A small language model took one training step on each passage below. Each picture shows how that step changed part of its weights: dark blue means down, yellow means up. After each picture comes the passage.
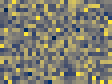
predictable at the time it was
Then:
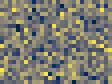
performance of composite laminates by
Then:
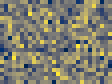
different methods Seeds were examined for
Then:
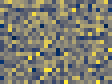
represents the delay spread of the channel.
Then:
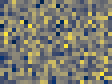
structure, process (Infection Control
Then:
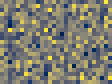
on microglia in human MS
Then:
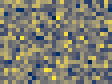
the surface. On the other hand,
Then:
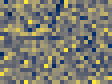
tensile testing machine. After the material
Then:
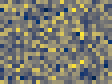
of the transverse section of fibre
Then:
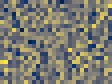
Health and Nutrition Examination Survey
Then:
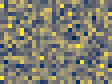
eyes, and nervous system.
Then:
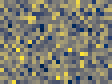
It is based on 6 magic
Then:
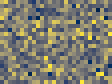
new model and the kinetics
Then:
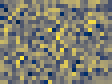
is required for this digital transition.
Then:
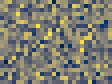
that is actually or potentially hazardous to
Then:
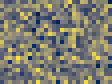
Labview Software. The output of
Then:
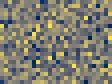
are reshaped to
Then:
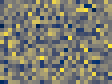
when they reach large sizes. We report
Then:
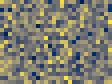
al., 2021). The reduced toxicity
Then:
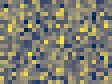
Akhir Tahun
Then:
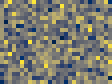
provides standardized procedures for collecting water
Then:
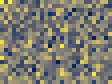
Authors Contribution: ST:
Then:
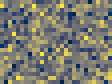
is the Fully Decentralized
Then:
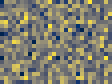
indirect cost in allocation and absorption in
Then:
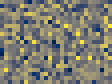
Huron and Ollen
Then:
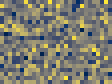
aggression. *International Review of social
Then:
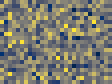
participants. Conclusion: Kinesthetic
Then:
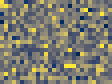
1994). With mindfulness,
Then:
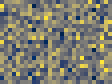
Secret key in patient side
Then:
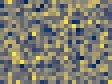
regime. Use same regimen
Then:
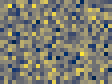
G5 Formulation Table 12: stability
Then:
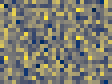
which it might be difficult to switch
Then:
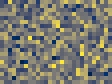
federation of Ethiopia
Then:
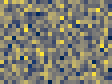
packages from the preliminary evaluation, the
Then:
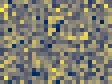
teams in Annaba,
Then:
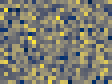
Issue 1, pp.
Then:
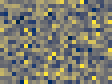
geometry of the particles play a crucial role
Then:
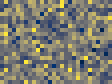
band maximum (VBM).
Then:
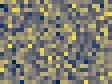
and installers aim to offer good
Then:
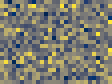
months of the project and the plan for
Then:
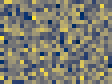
bite height. These disorders cannot be
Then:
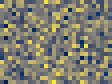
U_0$. This ends the
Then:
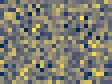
language seems to be cast aside
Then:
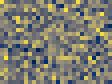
less than 40% that of a
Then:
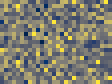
of the project together with the
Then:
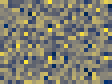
code instrumentation; instrumented code is
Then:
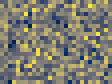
adsorption of MeP was more
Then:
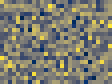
prepare such that cyanide opens
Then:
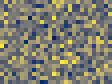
managing larger groups, including reduced
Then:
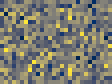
future root knot nematodes
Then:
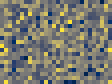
around the world by Marna Pease
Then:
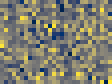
the mean duration of treatment was
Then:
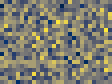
and cardiovascular diseases and suggests that
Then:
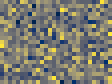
the solution of which plays an important role
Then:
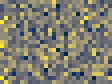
the perspective of a potential applicant
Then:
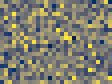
will include the human environment, such
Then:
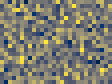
to address the limitations associated with data availability
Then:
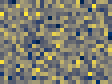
all of which are associated with delays
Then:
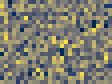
cues for a given audio
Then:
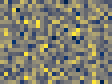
speech, social roles, and varying on
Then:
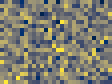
01 3 months ago
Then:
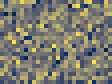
reduce interindividual variability and improve patient
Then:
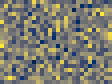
the respondents agreeing that they often feel
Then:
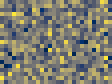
SCORTEN scores,
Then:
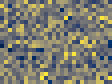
name because of the valor of the
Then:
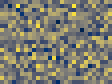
show that in rowers engaged in
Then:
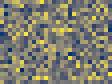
than an equivalent increase in capital investment.
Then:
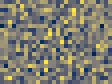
that good enrichment procedures within
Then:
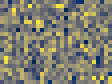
manager, I decide on the state
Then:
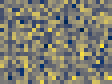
community in the selected area of the
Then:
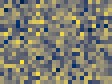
where I can intervene if it
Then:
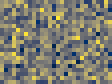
the visual image. These elements, all
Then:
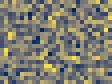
and 0% in females. Most of
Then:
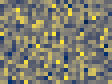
cell range does not necessarily lead to
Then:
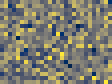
of agar-agar and,
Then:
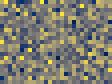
depends on θ . If
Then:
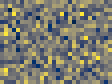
other words (synonyms).
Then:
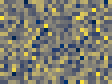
Percentage Nairobi
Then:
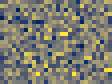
templates of intelligence objects and parameter
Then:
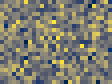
may accept the whole robot teaching as a
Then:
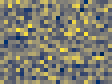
of different data sets. From the correlation
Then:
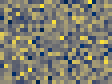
usefulness and ease of use should
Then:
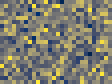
"cluster model". At the
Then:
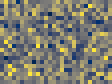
relates to what learners need to
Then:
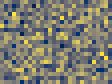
3 represent Online Skill development,
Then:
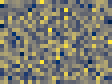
and diffusion of governance innovations.
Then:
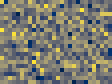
migrants – to explore how security
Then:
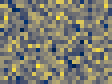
allowing easier access for operation and maintenance of
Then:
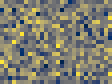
the tumor after 4 y follow up.
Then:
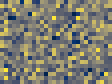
random if the vibration magnitude were below
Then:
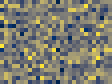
solve all tasks in the set time.
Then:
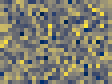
this value for each epoch or session
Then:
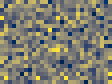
with both poverty and political thuggery
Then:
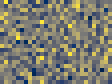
obliged larger partners requirements and avoid
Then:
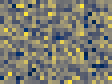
depending on the amount of radiation given and
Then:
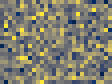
is observed from the results in Table
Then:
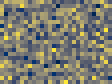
of the system. The social protection system
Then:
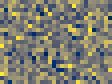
a safe, repeatable, and
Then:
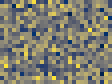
increase in the number of reported policies and
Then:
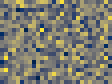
samples. AnalaR sodium
